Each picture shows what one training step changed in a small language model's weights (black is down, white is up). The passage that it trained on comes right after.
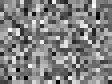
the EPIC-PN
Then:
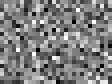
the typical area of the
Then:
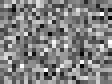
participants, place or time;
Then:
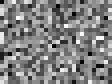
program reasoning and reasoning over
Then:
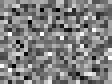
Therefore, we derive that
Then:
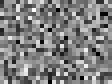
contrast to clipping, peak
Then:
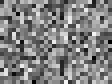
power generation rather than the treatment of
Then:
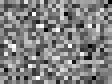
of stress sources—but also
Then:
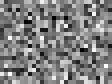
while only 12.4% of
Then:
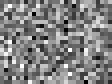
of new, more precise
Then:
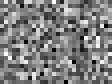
CS3 courses since
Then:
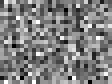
patients, surgeons were very
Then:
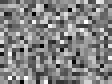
in the LHC are
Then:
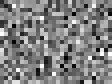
be compatible only if the
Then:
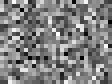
reporting genuinely
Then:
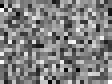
confined to a tube
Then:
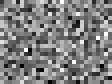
landscape of potential
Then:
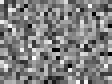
unphysical momentum $\pi
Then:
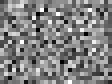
times ranging from 0 to
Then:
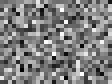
results obtained with $e =
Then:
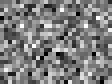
can be obtained by using a
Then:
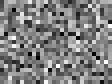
variable $n$. This reduction
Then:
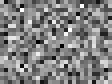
puntuales nos
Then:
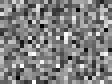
it is asserted that these
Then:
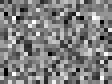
the Ingaldah
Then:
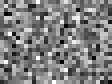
permissioned blockchain
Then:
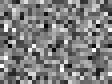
a nonzero background for the
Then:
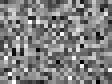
ferric chloride.
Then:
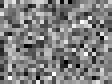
nonclassical regions of phase
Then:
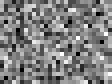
planet is possible within the solar
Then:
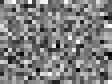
Indian perspective continues to
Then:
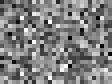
SiGe Pocket
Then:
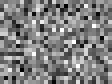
the calculation performed in the
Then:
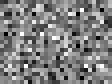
in impact parameter. This means that
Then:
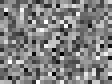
and could be a dark matter
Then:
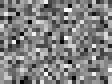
allow us to also write
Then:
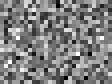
use follows exactly the same
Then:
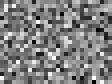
of radius - i.e.
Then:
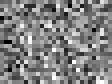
can provide. Our study found
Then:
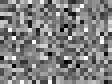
volume of organic phase was
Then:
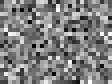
expanding the design space to
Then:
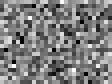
coupling to fermions as in
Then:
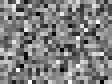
our method excels in
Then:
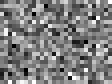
indirect indicator for the
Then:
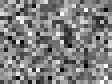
associated modules affect and influence its
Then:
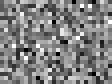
short-term preference.
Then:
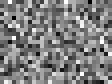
Western Sahara
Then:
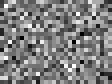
as follow. $$G
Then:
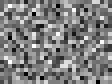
of the disease. but after
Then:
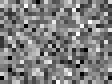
two-dimensional case. Here
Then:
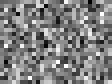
results in a larger size. As
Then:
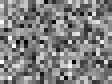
using the decentralized approach
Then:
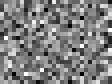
the hierarchical structure of
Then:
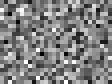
it is a realistic example for
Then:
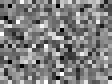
nonlinear dimensionality reduction
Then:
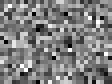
of my consent form and
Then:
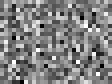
authors have been testing the effect
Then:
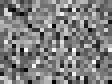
16 ml/2 liters
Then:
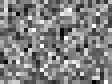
into the adaptation of such
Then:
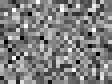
to simplify our analysis.
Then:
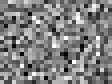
(PAHs) are
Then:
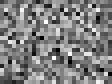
and the antinode
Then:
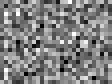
manifestation of an
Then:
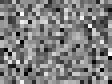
as a free spin in the
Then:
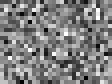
to have CSR in a
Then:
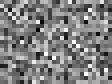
recognised that the definition of
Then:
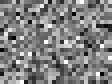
that the $\Sigma N$
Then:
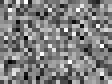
elbow.y &
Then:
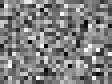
dependence, averages in the
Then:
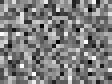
system impairments. Section
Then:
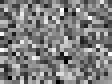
and multilayer networks
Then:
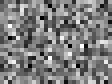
higher number of excitations due to
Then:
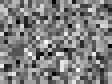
will be used by the writer
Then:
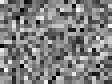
optical CMDs and the
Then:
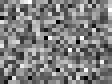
approximation. We perform the same
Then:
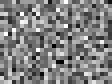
as H₂, CO,
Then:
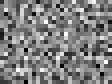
and light. Bushing
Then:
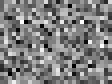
poorly graded
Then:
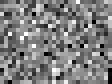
in linear regime remains at
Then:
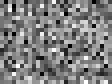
\section{Introduction} The
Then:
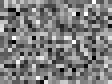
pattern recognition and
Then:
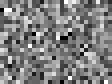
by continuously predicting the most
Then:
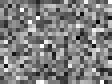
archivePrefix =
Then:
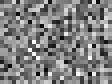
that it is affected by large
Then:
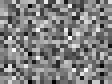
but not the reverse.
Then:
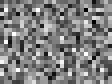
is given by the low noise,
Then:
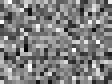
the decision-making process
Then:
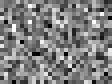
are also developed, yet they
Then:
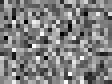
top (bottom) row
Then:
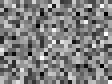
compute the relative volumes
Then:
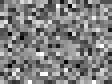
channel because of the factor of two
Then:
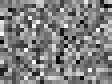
beam element carries four parameters for
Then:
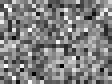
having carpal tunnel
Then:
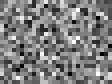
field satisfies $q\geq
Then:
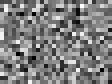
to find methods to test the accuracy
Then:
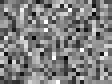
and the dislocation density
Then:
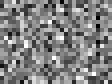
realistic do you find the given
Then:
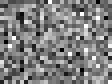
blocked data are presented in
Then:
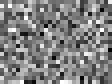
the dotted line is the
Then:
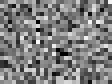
the case, and the present communication
